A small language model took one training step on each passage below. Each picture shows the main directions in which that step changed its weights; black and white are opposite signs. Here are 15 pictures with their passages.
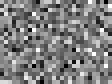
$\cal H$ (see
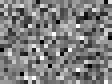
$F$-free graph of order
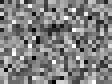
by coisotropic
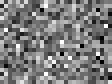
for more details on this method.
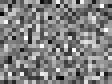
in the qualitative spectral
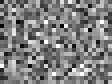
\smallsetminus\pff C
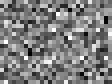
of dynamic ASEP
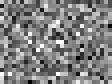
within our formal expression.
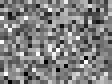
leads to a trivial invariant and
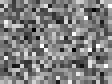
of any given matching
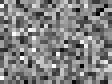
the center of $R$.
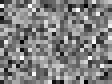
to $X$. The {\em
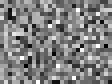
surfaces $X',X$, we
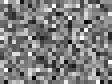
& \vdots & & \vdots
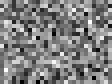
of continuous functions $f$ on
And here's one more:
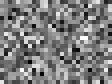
w, \lambda_2
